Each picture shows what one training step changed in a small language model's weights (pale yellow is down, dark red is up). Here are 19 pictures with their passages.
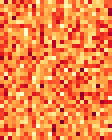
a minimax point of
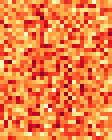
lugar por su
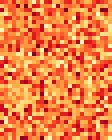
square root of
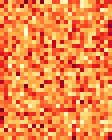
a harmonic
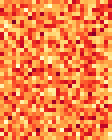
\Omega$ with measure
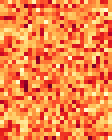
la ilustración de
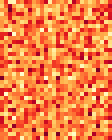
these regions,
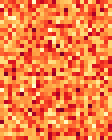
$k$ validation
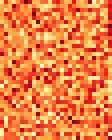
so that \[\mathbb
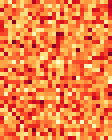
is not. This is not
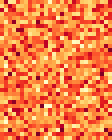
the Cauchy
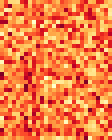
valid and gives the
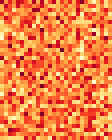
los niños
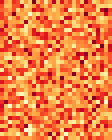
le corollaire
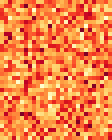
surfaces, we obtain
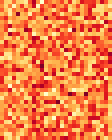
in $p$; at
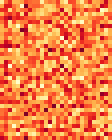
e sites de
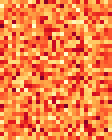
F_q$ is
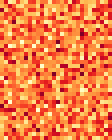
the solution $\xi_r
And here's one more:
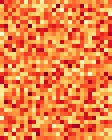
The significant
